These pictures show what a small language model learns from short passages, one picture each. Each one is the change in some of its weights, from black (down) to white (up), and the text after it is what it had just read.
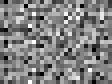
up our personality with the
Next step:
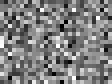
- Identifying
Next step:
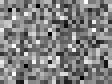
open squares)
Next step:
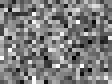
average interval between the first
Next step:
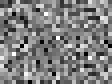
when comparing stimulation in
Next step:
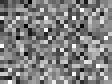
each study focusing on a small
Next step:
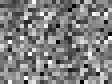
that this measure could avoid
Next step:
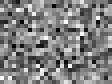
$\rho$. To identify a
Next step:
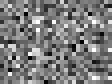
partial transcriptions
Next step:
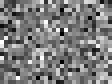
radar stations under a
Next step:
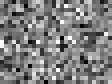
the customer selects
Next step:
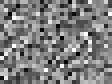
in a quark gluon
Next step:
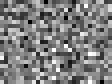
oscillations frequency.
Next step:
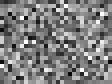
Lecture Notes in
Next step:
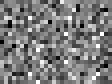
Y. Kafri,
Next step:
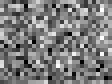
the European Forum of
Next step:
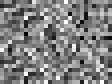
that the quality of the
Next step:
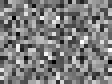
formation of the band
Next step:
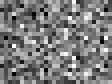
19]. Surface
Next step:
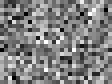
every sample from the
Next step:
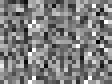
the initial conditions for the system must
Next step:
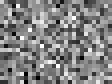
slopes it does provide
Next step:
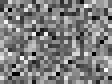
at the provincial level,
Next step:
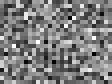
of the PMD photons
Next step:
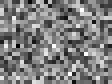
the *jalsuri*
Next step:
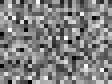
planning for fire
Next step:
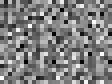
with the help of the
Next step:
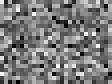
(d) synthesis
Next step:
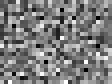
recommender systems.
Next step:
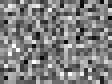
the chromic acid
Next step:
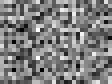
type. The quantization
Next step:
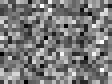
Political Science through
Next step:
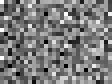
him forth, the same
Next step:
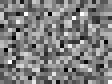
Engineering in Practice
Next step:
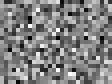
fresh medium was
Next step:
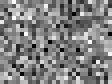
induced by $\phi$,
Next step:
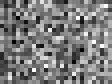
loss function and reduces to
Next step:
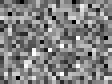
electromagnetic energy
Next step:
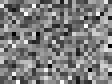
with an exponentially
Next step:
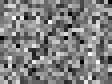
whether the objection
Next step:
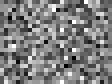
modulus oscillates
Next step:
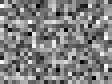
and Zhongdong
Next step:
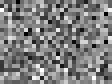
help in identifying the
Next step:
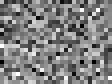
A company developing
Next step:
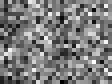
SST camera defined
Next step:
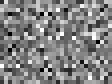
deviation for the selected
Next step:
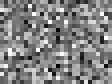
solutions obtained during the implementation
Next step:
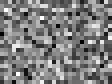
banks have various
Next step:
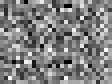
is compared with that of a
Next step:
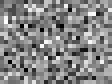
star mass, now known
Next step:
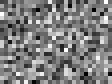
controlled area) with
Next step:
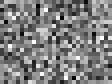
work optimally. This
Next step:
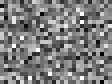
states based on data collected from
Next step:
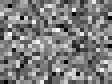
twisting the array
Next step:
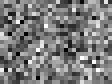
graph begins to
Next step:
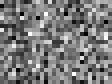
ground truth clustering and
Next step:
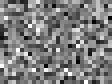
the F3 flare, the
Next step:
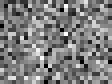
introduce the main concept
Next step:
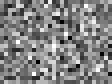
of female visual
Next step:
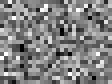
dorsal surfaces
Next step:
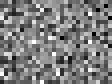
systematic comparison to plain
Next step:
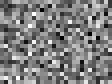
shaken mechanically for different
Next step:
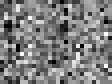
Y : yes N
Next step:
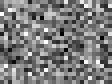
\ee Note that the
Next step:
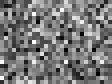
to the accountants, because
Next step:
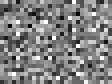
classifiers, which
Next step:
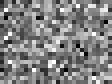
efficiency and solution accuracy
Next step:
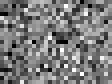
not only for alkyl
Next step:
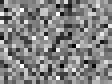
relatively smaller, which
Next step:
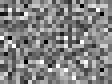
on the PDF representing
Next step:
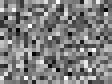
It is shown how the obtained
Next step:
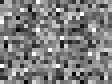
identity whilst
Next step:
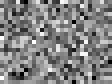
separated. If the
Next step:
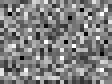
precision for $\lk$
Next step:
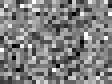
in a hierarchy,
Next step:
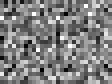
light detection channel.
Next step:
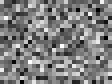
a dramatic effect on the
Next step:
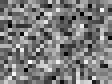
Reference [25]).
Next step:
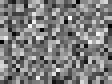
the shift in the critical
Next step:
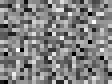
sense accepted
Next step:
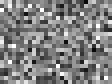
invariant amplitudes
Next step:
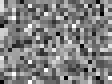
The charge conservation
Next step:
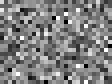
(what this supports
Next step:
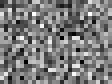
to the lensing parameters.
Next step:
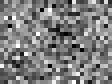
closely linked to
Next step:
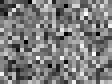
most often partial. In
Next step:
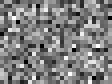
balance the radiative
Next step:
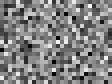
of the code can be
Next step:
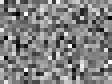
extraction from raw
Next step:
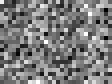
a short sample. However,
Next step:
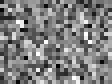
Intelligence is
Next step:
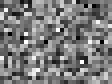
method. A web application
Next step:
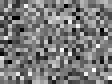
observation, we argue
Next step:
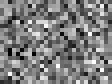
Labs - 6 featured
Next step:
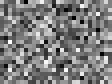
is particularly of interest,
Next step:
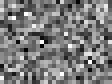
Consequently, the real part
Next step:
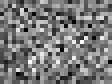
is optically inert to
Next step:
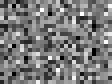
different bands from the individual
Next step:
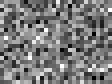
\pmod m$ through the
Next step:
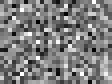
single linear layer, and
